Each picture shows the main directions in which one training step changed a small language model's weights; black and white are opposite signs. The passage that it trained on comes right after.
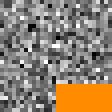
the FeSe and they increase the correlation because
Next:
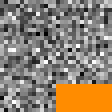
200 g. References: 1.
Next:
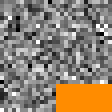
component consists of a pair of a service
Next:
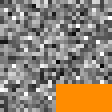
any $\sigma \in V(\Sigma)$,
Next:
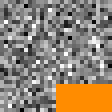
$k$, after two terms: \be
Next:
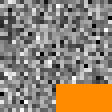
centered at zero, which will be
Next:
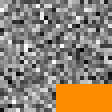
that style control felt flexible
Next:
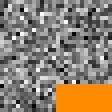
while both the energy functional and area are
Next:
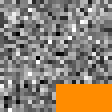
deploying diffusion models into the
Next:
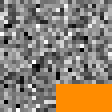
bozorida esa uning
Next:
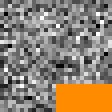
Buchstaben $q$
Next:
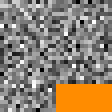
which is important in time-sensitive
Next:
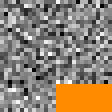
Corresponde a letras del
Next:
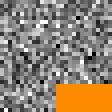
for the class of complex polynomials in one variable
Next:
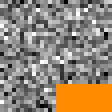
constant contained in the universal Lagrangian
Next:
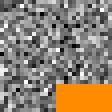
variables only depend on $r$. If the
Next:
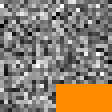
jumps to appear doesn't change
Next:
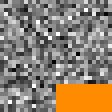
de la media. En cuanto a las
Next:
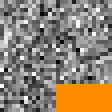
tomondan qaraydigan
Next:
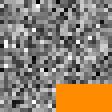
Salina La Esperanza como un
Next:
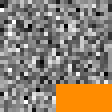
out to be irrelevant and strongly
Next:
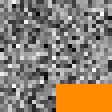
This principle, so familiar in modern differential
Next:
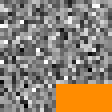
olishdan oldin taxminan
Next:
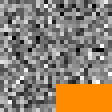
difference and differential equations with deformed exponential
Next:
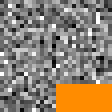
will be required and prioritise, which
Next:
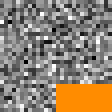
\cite{dm} we showed how
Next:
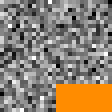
For simplicity, we adopt the following
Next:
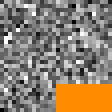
flux statistics} We first consider the matter fields
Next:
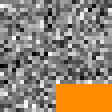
- Taylor \& Francis Group
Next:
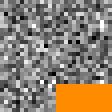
at early and late times of the cosmological
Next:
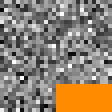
Decompositions and policy
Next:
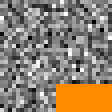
indispensable pour les
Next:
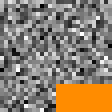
instrumentos que ayudan a
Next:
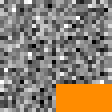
asarlarida tayyor
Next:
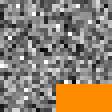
energy. The oscillations due to the
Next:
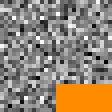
a $m$-dimensional random variable $\boldsymbol
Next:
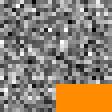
the natural law of St. Thomas
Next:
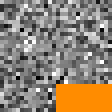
of any model category is naturally a
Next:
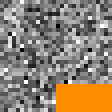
of the effect of $\tilde \tau$.
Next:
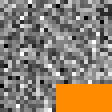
that the inverse Compton losses of
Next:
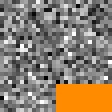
expected an improvement in the reproduction of
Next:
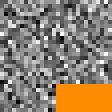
em contraste com a visão uma
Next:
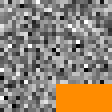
the limit $a\to 0$. This
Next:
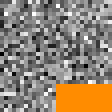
Majorana mass $M$ does
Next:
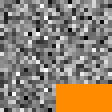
Es entonces, según lo
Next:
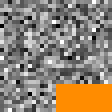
distance, $d_A(z)$,
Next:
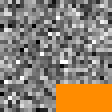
whole line fluxes (the low excitation
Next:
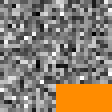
casos de preconceitos
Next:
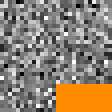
during each time window. This information is
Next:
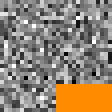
that the sum of coordinates of two white
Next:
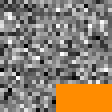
mudah untuk mengelola. -
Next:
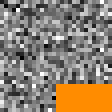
in 3-D form. For example,
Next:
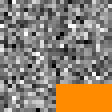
(AP) or other sensing
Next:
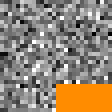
that the data points are tightly
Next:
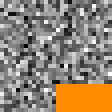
la comunicación presentada por el
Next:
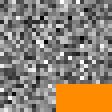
Río de la Plata.
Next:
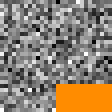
In addition, if \begin{equation*}
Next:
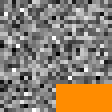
тежайдиган самарали
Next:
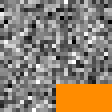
all $s, \theta$ iff
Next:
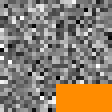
Galois points on $\varphi(H)$,
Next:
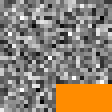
setting), and the geometry of the unit
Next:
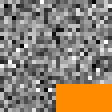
transversality is seen to be
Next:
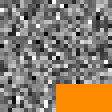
emission the photon can decay via nonlinear
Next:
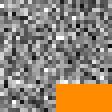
a left $(b, c)$-inverse
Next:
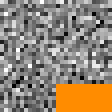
triangles; moreover, this conjecture is
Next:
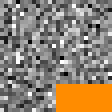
deterioração das condições de vida
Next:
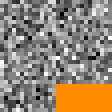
qarajak Hindiston
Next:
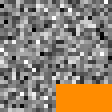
same line of thought reported in the
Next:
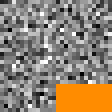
wall has $2$ or fewer
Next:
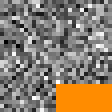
nostra facoltà
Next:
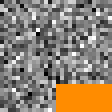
solitons at all the magnetic spin
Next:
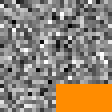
тенденцию в целом
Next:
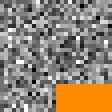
неравенства, всегда
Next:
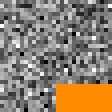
вміщує в собі
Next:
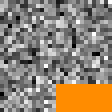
is a holomorphic function on neighborhood of
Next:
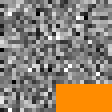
necessary for the calculation. Finally, we have
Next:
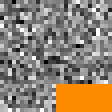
Variabel-variabel yang
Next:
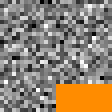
plenty of disk space for local
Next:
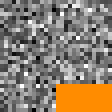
18$ (see above). The cases $
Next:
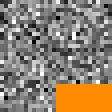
poles correspond to the vector meson states
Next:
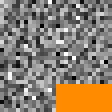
we first examine the gap of the effective
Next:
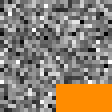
will also consider $% V$ as a
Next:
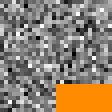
этого доклада – не
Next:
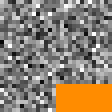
a multi-fluid one. As
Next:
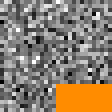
les communications de MM.
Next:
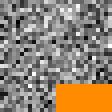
$\partial_A= \partial/\partial
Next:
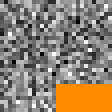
todo parte, ele não está em
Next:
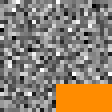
recursos y la generación de valor
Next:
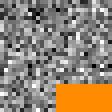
a divisorial set of discrete
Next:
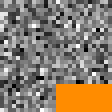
shelling was extended to the much more
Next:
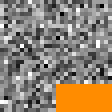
on $T^*M$ gives an estimate
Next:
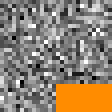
\tilde{x}$ and the proof is
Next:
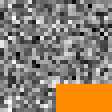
structure. Transforming the emission spectrum into
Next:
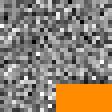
not disrupted in these attacks.
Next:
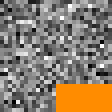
\tau_{AB}) \right\Vert
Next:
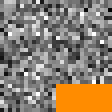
una meromixis parcial
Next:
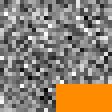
through the p and n regions is simulated
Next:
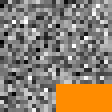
FIK UNY -
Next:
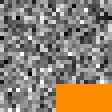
As an example, we will compute
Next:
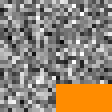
always trivially reverse-engineer
